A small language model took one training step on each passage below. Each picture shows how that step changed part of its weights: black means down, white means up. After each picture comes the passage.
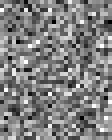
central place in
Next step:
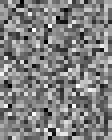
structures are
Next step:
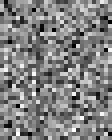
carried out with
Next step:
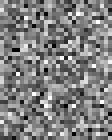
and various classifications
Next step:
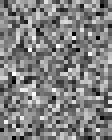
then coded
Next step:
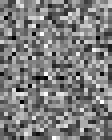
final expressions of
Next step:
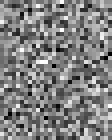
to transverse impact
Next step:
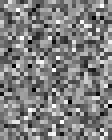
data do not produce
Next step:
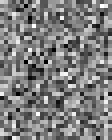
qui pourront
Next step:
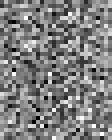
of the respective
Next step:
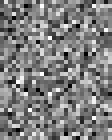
turlarining, shu
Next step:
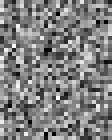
Moral e de
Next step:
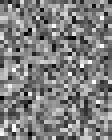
general practitioners
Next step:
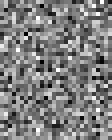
necessita ser
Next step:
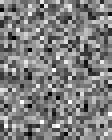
III da Universidade
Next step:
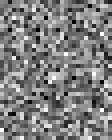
network. Here
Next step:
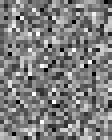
intimista nos
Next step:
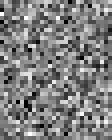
89 University of
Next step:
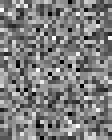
et d'autre
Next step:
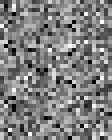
related to focus
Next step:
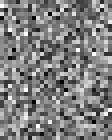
phase noise The
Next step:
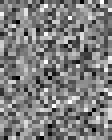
Rennes and
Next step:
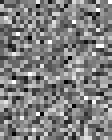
or in representing models
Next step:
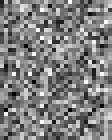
dyes a)
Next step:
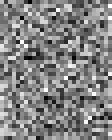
these car parts and their
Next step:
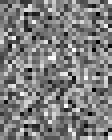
bir variantında
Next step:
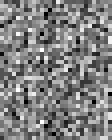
Siswa Pada
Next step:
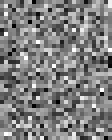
что есть и
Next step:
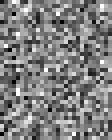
va o'zbek
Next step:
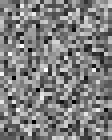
the findings of this
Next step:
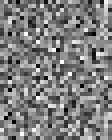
km resolution.
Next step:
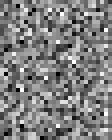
troca de informação
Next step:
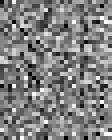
и относится
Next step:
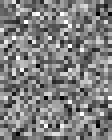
de ser, y la
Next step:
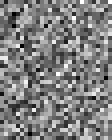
These documentary
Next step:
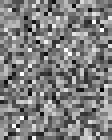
at menarche in
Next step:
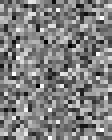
Reducing these
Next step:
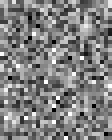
в певний
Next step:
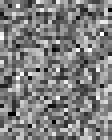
yoki amaliy
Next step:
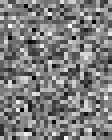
Роль социальной
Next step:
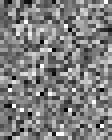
in cui sono
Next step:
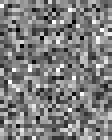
chaque couple
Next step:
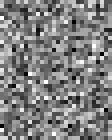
novel 6G
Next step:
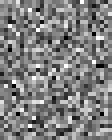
vida de esta
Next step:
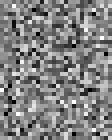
the reported usage
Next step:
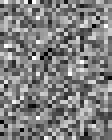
The Prophet
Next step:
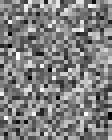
York: Basic
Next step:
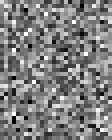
a su especialidad,
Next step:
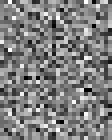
Unlimited Unlimited
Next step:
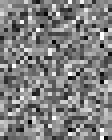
the advancement
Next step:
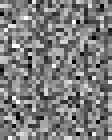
components that include
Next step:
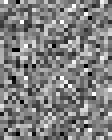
and configuration
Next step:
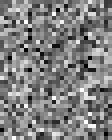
delivery mode as
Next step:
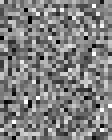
conocimiento y
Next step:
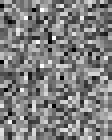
behavior of
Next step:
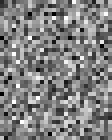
Drama had
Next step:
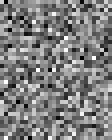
million US
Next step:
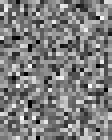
e contrapontos.
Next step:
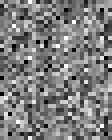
denuncia de problemas
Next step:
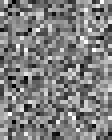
spirit of professional
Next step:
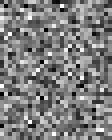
Emerging 5G
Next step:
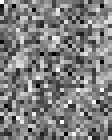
6. Eyman,
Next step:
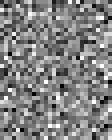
making a valuable
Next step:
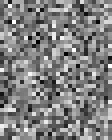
on Robotics
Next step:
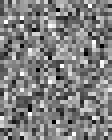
monitoring aquatic
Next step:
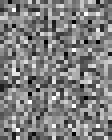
comparable results. For
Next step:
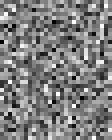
is reasonable and
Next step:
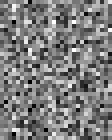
lower strain compared
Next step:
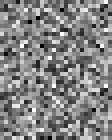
as the earlier
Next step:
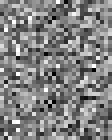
setting and between the
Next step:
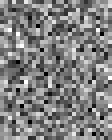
в странах
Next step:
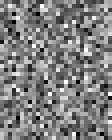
means home, the
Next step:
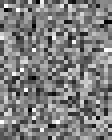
The absence of
